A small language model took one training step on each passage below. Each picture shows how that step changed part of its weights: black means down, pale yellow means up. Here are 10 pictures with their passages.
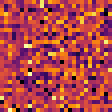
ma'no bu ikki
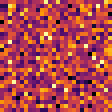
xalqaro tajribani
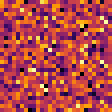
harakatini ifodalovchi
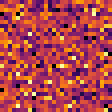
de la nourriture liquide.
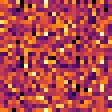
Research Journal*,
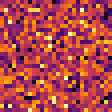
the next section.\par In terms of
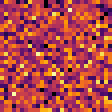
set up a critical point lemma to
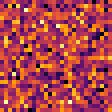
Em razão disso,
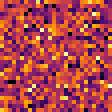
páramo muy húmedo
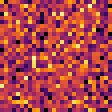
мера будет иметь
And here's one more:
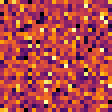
в загальній їх
